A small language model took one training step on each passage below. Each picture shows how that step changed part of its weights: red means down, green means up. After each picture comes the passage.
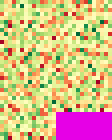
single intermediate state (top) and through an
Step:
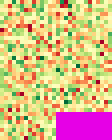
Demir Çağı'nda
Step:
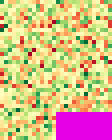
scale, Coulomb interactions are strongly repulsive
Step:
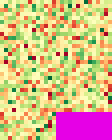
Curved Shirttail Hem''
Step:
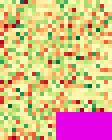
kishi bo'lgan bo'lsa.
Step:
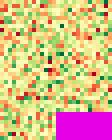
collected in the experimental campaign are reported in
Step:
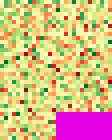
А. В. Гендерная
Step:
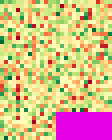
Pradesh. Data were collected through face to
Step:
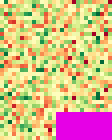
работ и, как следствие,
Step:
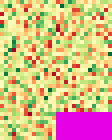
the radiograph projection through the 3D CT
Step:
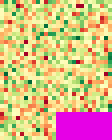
decorative patterns”(Boner).
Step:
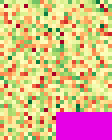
is modified to suit our context. The proposed
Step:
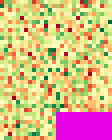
slightly rough surface, whereas the internal tissue
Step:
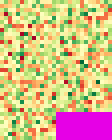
of the wall, velocity, absolute velocity,
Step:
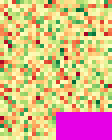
muvozanati asidoz tomonga
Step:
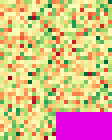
оговорки о медиации и
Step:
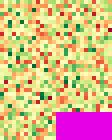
важливо в контексті
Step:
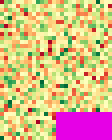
limit the similarity groups $\symgroup$
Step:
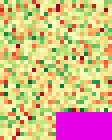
because we want the join of
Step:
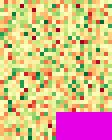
a two-color laser field can be much more efficient
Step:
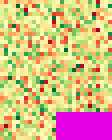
complementarity of GW signal, the collider
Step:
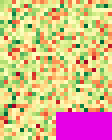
abilities at the beginning and end of the experiment
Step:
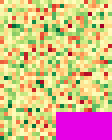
civil groups have been upholding the
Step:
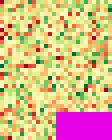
glassy system. Furthermore, the remanent
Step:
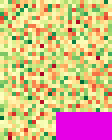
and the conductance of all of the memristors
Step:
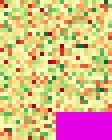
is trivially related to $A_1$
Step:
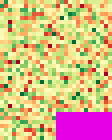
audio conversations and the performance in written
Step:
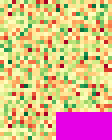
являются способность приобретать и
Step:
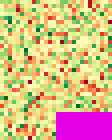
reproducibility, configuration portability, and operational
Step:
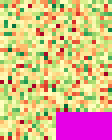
City maintains the Mother Rita
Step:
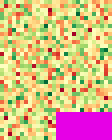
confiabilidade das leituras de
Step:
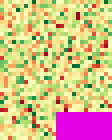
the power law hypothesis provides a very good approximation.
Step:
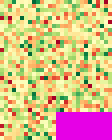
This is inconsistent with the findings in other
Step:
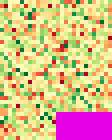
corresponding to $R < 1$, opens up more
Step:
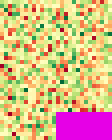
mostrar las actividades desarrolladas entro del
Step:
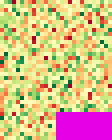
apportioned into blocks for specific use
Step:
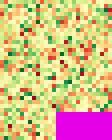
be seen in Table 5. Table 5:
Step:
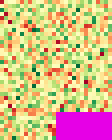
value itself in the commons, as a collective
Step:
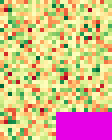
: full evolution with starting distribution (run ends
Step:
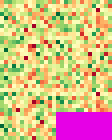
2.2.2. Reducing power
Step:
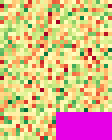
solvents. The similarity of these two
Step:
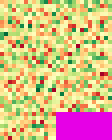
(4) Barthélémy A.
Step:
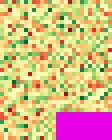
increased in the past decade because of their possible application
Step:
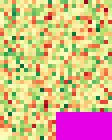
in the case of P↑ state, the
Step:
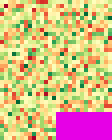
induced by VHSP introduction, only the
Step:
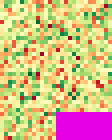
tranquilos y reflexivos, en
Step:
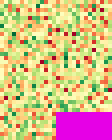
configuration, as in Fig.~4a. For the
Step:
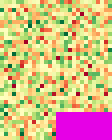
assumed the outer surface of brick should be
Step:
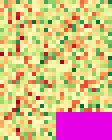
Vladimir Sokolov,
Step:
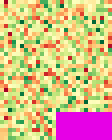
and superscripts represent 95% confidence
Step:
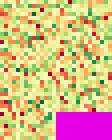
found application in fields as diverse as geophysics
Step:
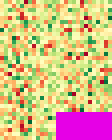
for the development of railway software in Europe,
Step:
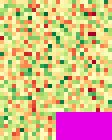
from the projects? • What are the main
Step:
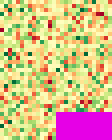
precipitation amounts solely for model
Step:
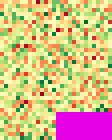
b^{\dagger} b + \gamma b^{\dagger
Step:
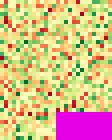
Field Theory \footnote{Based on
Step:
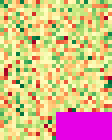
de espacios verdes urbanos, fueron
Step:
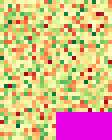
to reconcile the new observations made in this
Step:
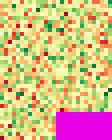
of what “ordinary people can do” when personal
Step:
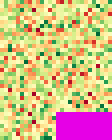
management affects the performance of commercial banks
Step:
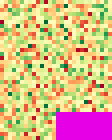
соціального та пенсійного
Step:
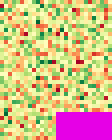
Science Research and Review, 6(4),
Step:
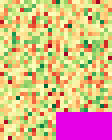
in the open market to hedge their position and
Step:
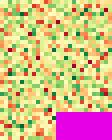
final figures and tables, visualization.
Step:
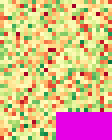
a short introduction to the tactile input
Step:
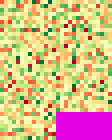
The time is again the proper time measured by a
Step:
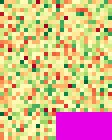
и управления и Донецкого
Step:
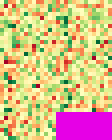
at the indication of an alternative way of thinking
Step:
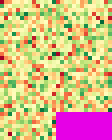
wire of 9~C/cm without any sign
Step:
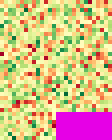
shedding light on the efficacy of
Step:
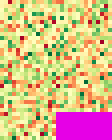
success measure. For a large lesion, entire area
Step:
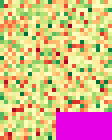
tabiatiga ko'ra ma'lum
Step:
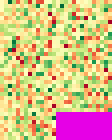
the extended configuration space of two dimensional field theory:
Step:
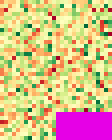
health policies and practical work hazards and risk control
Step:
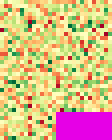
os ajustes feitos pelo modelo
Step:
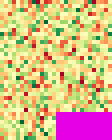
bo‘lgan muammolarni yechishda
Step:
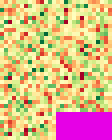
отличалась от оперативных
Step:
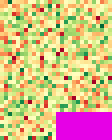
-5.0$. It highlights the importance
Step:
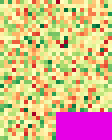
dark matter particles is to look for their scattering with the
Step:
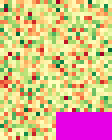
: Endset melting temperature, ΔH
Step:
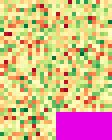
work and organizational tasks”. Organizational
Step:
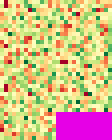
prévio à entrada no Estado
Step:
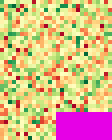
12 Membership Fees in different
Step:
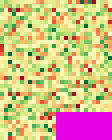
project which obtained the approval of the National
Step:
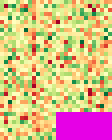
unemployment. These two factors have further
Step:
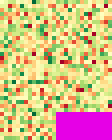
models. The reasons for this will be discussed
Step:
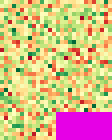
before the perturbation in a few hours. The
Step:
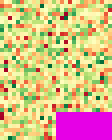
dark energy, whereas the dashed lines correspond to the case
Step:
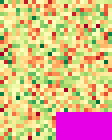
Aqli zaif o'quvchilarning
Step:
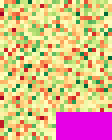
der Analyse digitaler Massenmedien
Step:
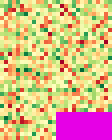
K.; Chebotar, Y.;
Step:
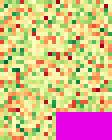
S. L., Woodhouse, M.
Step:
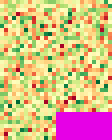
the defect ranges from $0$ to
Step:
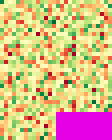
S. May \emph{et al.},
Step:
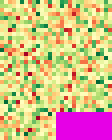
bilan ta'minlash muhim sanaladi.
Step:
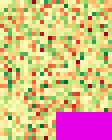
ROC Area Under the Curve
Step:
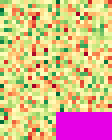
Рисолаи Волидийя. –
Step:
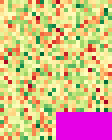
descontentamento com o ambiente de
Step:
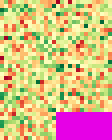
ishtiroki masalasi milliy va
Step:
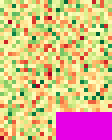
(MOT) using the trapping transition. It
